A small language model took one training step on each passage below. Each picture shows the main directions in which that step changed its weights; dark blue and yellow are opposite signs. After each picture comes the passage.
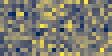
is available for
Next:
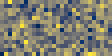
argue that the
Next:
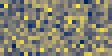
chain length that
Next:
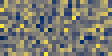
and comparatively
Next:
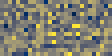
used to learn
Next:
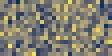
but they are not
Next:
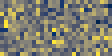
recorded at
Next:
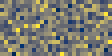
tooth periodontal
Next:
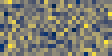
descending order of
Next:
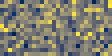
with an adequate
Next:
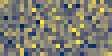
H R Barton
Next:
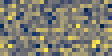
with the CDS
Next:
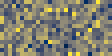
The following are not
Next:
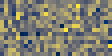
in the simulation of
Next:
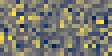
staff is
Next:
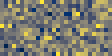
is assessing the
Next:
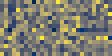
= & \Delta
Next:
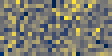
with synergistic
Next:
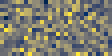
cubic to
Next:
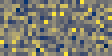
m$ provide a data
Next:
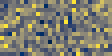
noted above,
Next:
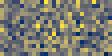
function as follows,
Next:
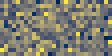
the combining ability
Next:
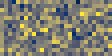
RRM model and
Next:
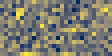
lag 5 and for
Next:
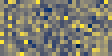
spirit to
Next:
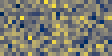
call ${\tilde
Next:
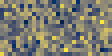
evolved by
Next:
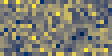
valid; and I
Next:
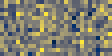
which are of the same
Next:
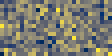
anharmonic level
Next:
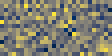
gravity and
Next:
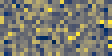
The proof strategy
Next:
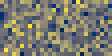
100 realizations
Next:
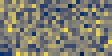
efficiency in
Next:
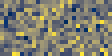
developed for them.
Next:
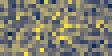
as those which have
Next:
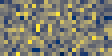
forms the first level
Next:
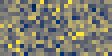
(the diagonal
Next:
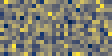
be willing to support
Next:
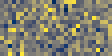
cycle. This
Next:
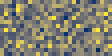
with the interference
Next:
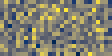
modes that are
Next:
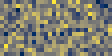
generally, for
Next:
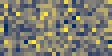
most of the work
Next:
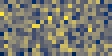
with findings 8
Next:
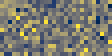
{author} {\bibfnamefont
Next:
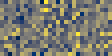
of hadronic bound
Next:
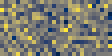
to the best of
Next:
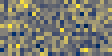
fit line, but the
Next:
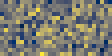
is arid and
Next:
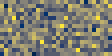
technology, the
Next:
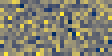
h. The solid
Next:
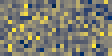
daily as they
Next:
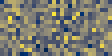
of seconds,
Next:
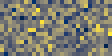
none of a
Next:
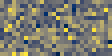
using the real time
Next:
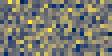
partly compensate
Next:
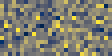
will find it
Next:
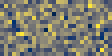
respectively. Although
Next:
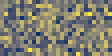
this paper, we proposed
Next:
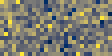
improving engine
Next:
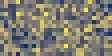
which leads to a
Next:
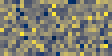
and Wang,
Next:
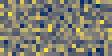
2006]. The proposed
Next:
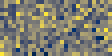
which do not exist in
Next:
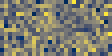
the final states
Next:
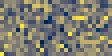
Hall Effect
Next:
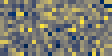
is required for
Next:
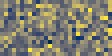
this project, and
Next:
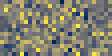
business to
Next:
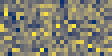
metrics such as
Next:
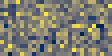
which extends to
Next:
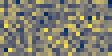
the view that
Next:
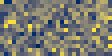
limitations, the
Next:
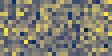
into a working
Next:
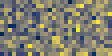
can also support frequency
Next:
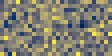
way to worship
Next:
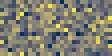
between the object
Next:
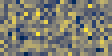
maximum and minimum
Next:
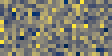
application and interaction of
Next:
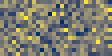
site of the
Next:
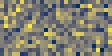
ground state. This
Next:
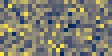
coupled with the information
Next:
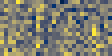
represent the annual
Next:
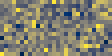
is correct.
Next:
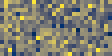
not received any
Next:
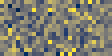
second influential
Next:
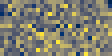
diverge at the
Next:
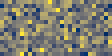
results may also be important
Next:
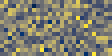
labels of
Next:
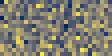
were requests for
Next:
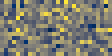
and production of
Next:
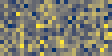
gives a compact
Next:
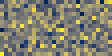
given as $\Delta
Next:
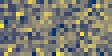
thesis or in
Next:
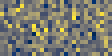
in chronic cases
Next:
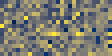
of the mere
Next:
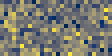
specific domain.
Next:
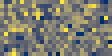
estimates for the
